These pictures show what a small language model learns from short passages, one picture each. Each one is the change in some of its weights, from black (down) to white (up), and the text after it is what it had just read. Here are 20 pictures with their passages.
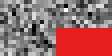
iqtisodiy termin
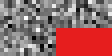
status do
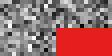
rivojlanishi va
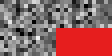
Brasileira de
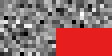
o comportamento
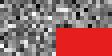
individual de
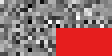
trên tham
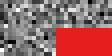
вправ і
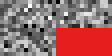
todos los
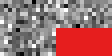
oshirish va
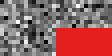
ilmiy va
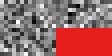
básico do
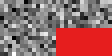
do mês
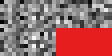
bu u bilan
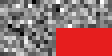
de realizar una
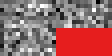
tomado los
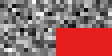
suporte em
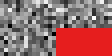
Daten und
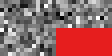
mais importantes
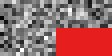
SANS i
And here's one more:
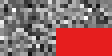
va adolat
